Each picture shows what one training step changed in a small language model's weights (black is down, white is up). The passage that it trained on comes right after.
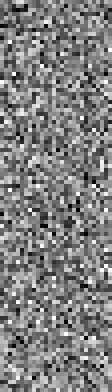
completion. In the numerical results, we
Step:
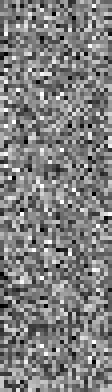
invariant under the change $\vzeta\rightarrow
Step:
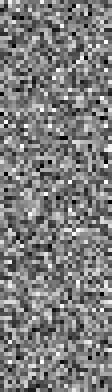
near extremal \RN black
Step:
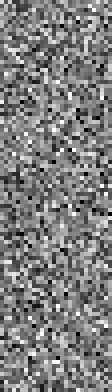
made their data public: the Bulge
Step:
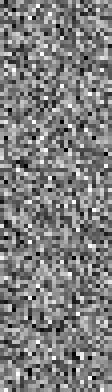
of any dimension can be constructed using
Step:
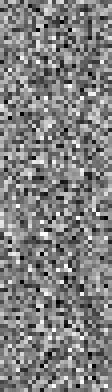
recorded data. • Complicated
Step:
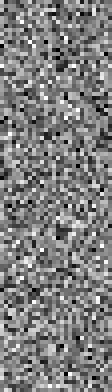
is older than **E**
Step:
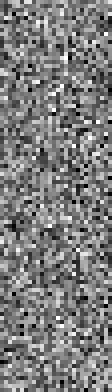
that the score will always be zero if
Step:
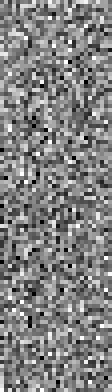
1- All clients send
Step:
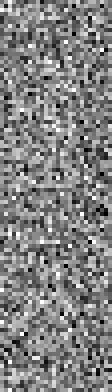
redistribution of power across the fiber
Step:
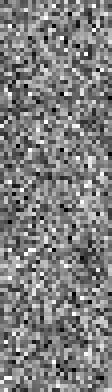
the sharing of a wider
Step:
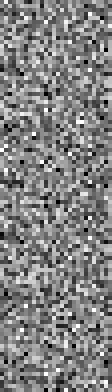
}\textbf {\bibinfo {volume}
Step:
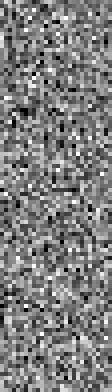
used as the unit scales. The motion of
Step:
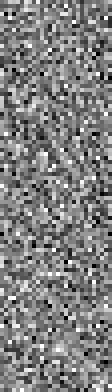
is easy to see that the
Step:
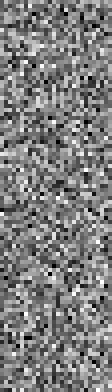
+5 V. Thus phase data may be
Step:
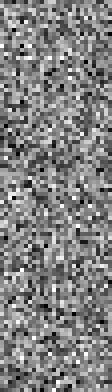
the Uncertainty-Weighted
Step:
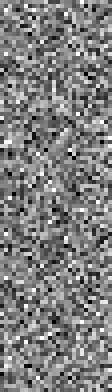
, of the Z_{MK}
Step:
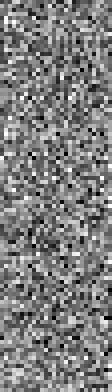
US Naval Observatory
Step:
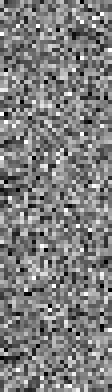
by the subspecies *A.
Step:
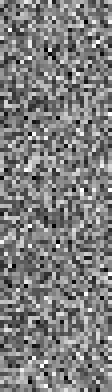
and Ag layers. Sb1
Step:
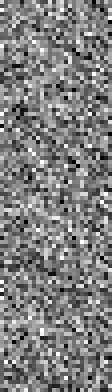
the order of arcmin or even
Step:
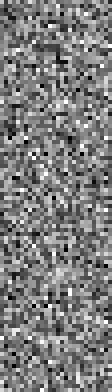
received training in OHS 1
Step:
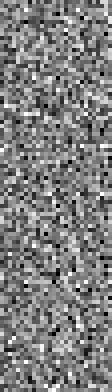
case study crises and the implementation of
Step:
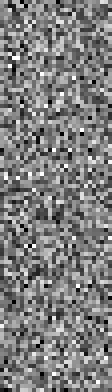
counts in M31 and find $\Gamma
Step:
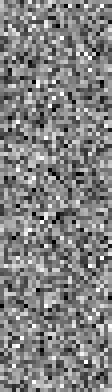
properties of discolored rice
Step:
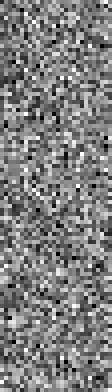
cohort study at a single
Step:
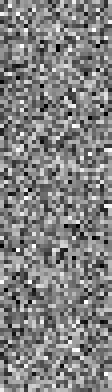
the individual housing units in the
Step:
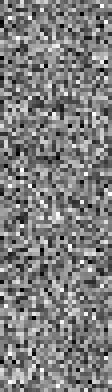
team contracted a translator
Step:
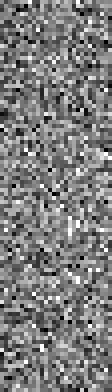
can search the friend with his
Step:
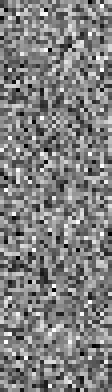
antitriplet are bound, while
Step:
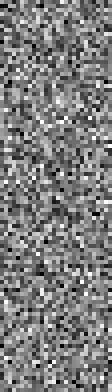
monotonous, whereas singing
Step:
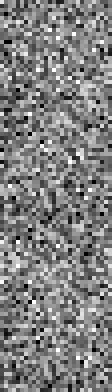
in the worst-3
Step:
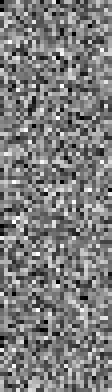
development can modify the current long wave
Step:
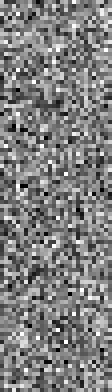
voids together to form larger
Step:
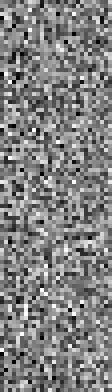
comes up against the complex interaction between those
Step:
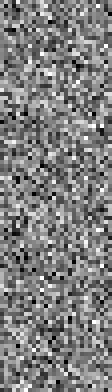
objects are assigned to TRT
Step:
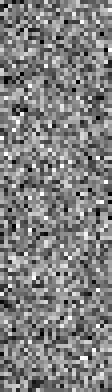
datasets representing the Sun by considering
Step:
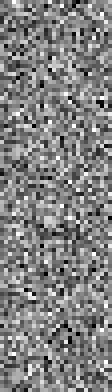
which they start to exchange matter - a
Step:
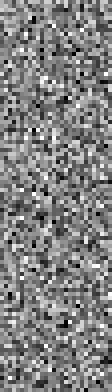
constrained to less than 4
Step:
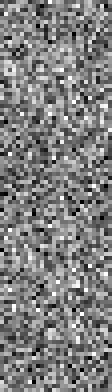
could significantly protect the gastric
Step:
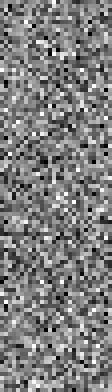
value of the Built Environment
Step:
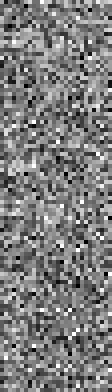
stable pure N and S
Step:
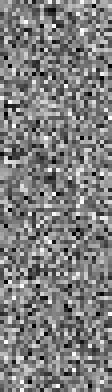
comparison to petroleum
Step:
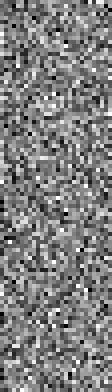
and $T$ are the gauge coupling and
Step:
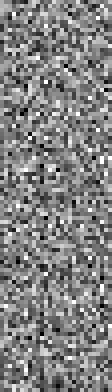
dynamics starting from an initially random
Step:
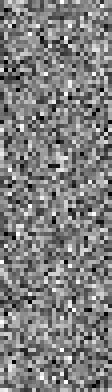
by $h(t)$ is very important
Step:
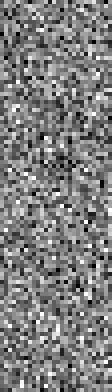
and measured hydrogen chemical shifts
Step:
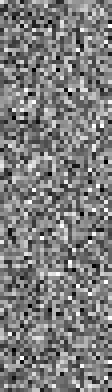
RDF code list are also in
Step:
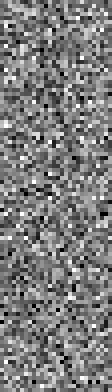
sizing of offshore wind farms
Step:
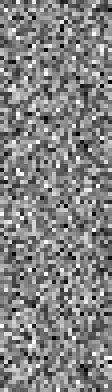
empirical considerations we show that direct
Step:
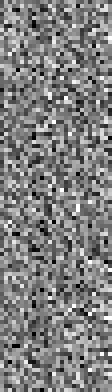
Gender Development Index Figure
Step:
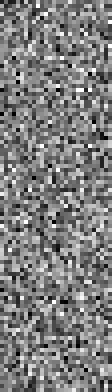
inputs have been processed. One particularly
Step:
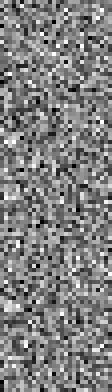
the PRISMA 2020 flow diagram
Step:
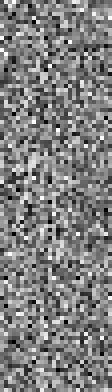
section (\S 4), the conclusions
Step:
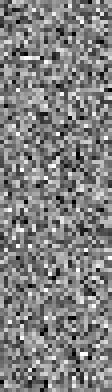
the symmetry of the Hessian, we
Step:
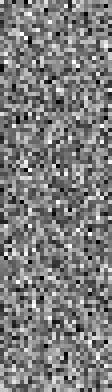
deep-sea bivalves,
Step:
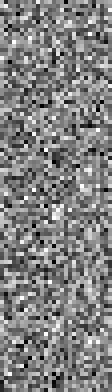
membrane (disk of the
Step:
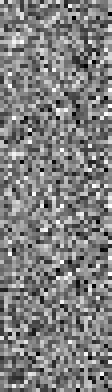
jurists fatwas and the
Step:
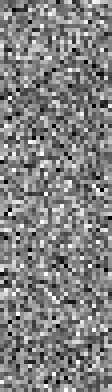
10.2 % disagreed.
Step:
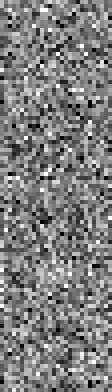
already saturated, or on
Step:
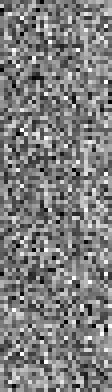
objectives for sustainable agricultural
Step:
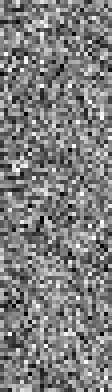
some of its values are lost at
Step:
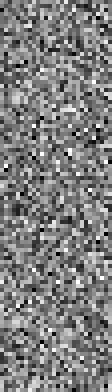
the full-duplex performance.
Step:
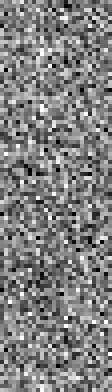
The homomorphic result is then
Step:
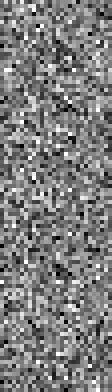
8. | User con |
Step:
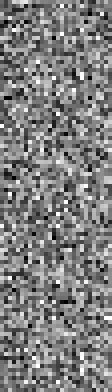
of individuals. So the importance of
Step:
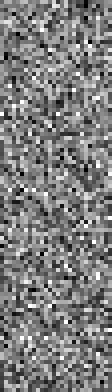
and/or clarify. Therefore,
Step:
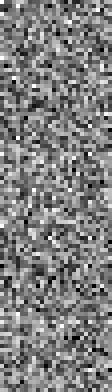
and long-term time horizons
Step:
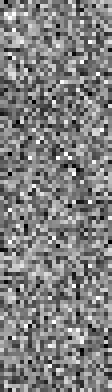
bank erosion. Conclusion The
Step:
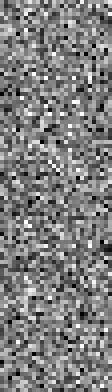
probability that an object has formed and
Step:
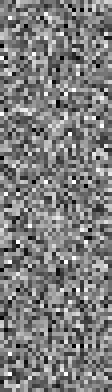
extension to a previous project presented in
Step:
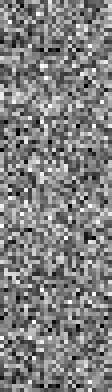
control, elaborated in
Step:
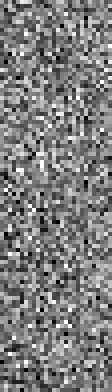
direction. Actually, the end with
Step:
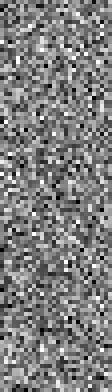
experimental results is the most pressing
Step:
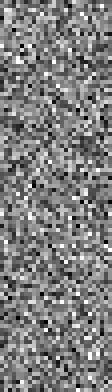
edge weights that has an expected total
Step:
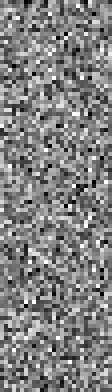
of electrons. It is known from theory
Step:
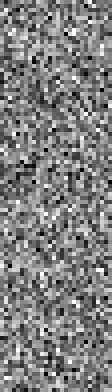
The blue arrows label the
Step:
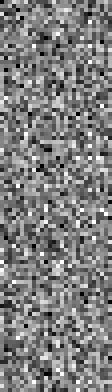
(See the figure for temporal
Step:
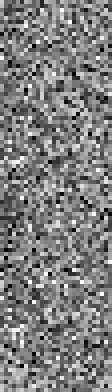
made progress in the design of the
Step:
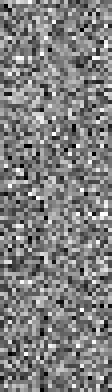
balance Global energy is one of
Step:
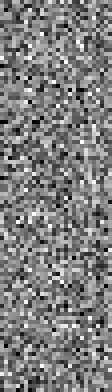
leaders took part in the
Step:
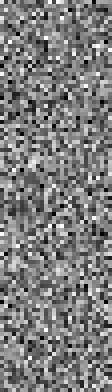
body. Melatonin is
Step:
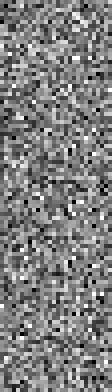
we are going to discuss two possible approaches
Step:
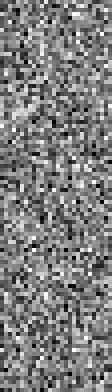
standard methods to evaluate the loop integrals.
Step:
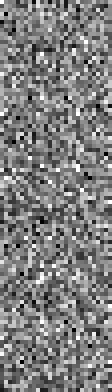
on CD-Rom.
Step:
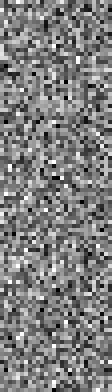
lead to over-expansion. Aim
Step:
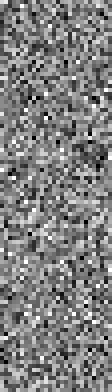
However, with more formal semantics
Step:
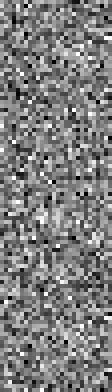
along with numerous other benefits, has
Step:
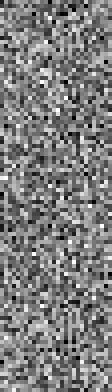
order to establish which CNT configuration would
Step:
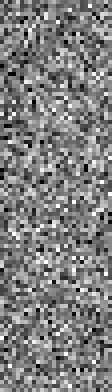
needed, and the target language can be
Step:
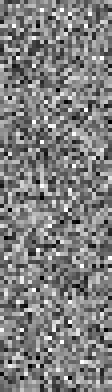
\text{ g/l}$, respectively
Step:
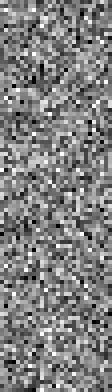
were performed using BSE detector.
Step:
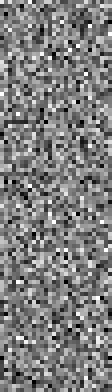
music as compared to text. This
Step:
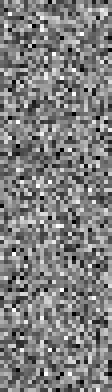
a complex turning point, with real
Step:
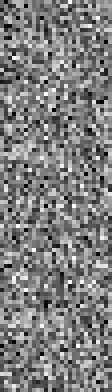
user's attributes satisfy the access
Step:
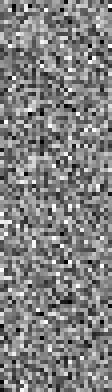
2.1 has been extended to three
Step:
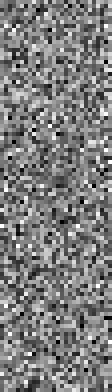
challenge on real-world image
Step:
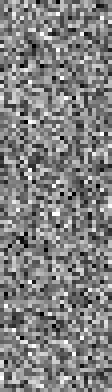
plus 2pt minus 0pt}
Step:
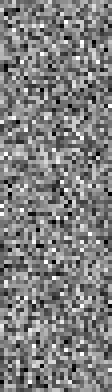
[22]. The globe
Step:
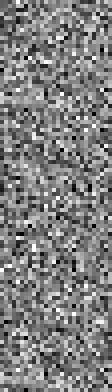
the existence of a dense
